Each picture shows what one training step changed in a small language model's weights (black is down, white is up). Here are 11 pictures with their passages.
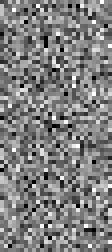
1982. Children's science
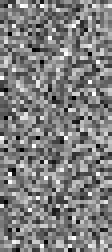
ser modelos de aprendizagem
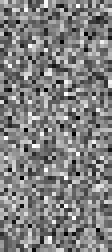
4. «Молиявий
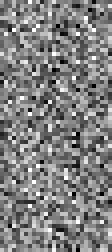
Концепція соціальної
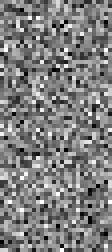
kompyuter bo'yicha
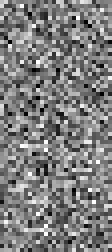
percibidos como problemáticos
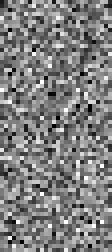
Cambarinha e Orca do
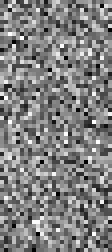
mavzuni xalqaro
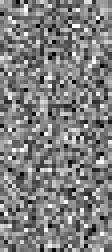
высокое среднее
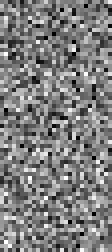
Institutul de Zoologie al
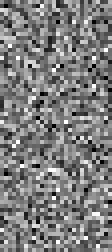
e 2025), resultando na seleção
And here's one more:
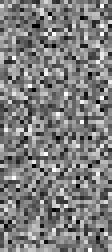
Medicinski razgledi,
